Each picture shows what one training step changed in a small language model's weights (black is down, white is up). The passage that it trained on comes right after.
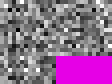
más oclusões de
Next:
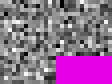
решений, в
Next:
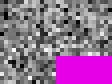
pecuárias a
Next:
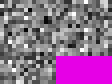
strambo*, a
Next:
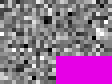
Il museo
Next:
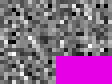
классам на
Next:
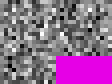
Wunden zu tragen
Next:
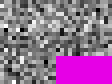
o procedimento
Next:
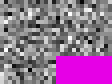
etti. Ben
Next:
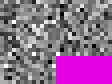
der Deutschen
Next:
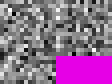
va muhim pedagogik
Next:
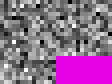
americana e
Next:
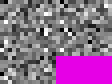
Для *O.
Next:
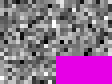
da democracia
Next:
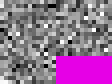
no telefone
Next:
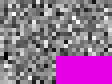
spoor van een
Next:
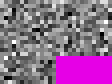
премјестио у
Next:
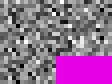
камида уч йил
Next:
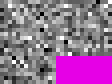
reflejar la
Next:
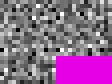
в год, в
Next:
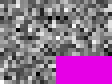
Depressivos em
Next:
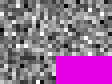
& Saldaeva,
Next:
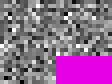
Alho et al.,
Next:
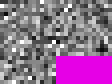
modo y el sector
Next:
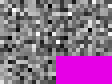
beheerder In het
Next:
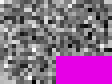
a universal
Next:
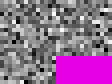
sind natürlich
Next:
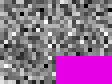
hace un momento
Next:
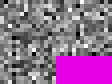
livremente. A
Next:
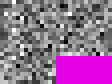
bir gerçeklik
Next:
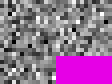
грунт с
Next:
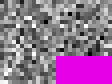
taloq qilib
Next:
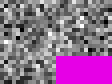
ilmiy faoliyati
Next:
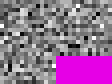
strijd met de
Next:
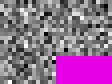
Struktur und
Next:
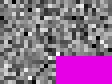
interactividad en
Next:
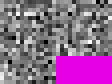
on the research
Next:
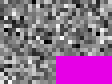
ca finalitate doar
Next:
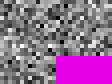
yang langsung
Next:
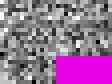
a professora,
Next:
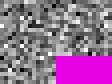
abre uma via
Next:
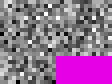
tizimi ishga
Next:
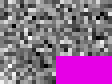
yillar. 4.
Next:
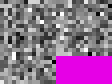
a retirada e a
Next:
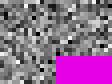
features of
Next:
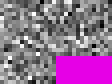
data. Agar
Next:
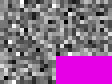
том числе 8
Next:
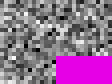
eficácia de um
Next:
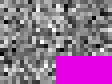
a capacidade de
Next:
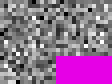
vieron temas
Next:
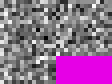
du fait de son
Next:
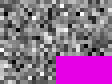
três casos de
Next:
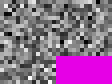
In terms of
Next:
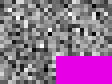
the current
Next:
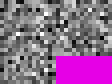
leste, Costa
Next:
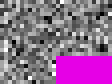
Ante este claro
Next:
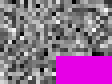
seguros para el
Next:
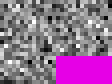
modo que quienes
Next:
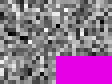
de Puebla.
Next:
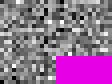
Dispõe sobre
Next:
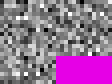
ustida ishlashi
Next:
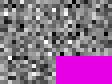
*Modern Science
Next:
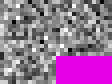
labora se sienta
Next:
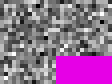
também de sua
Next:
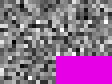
Companhia das
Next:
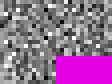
ta’lim tizimida
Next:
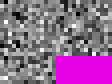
des 10. bis
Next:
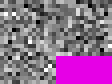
los trabajadores de
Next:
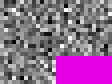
er keinen Plan
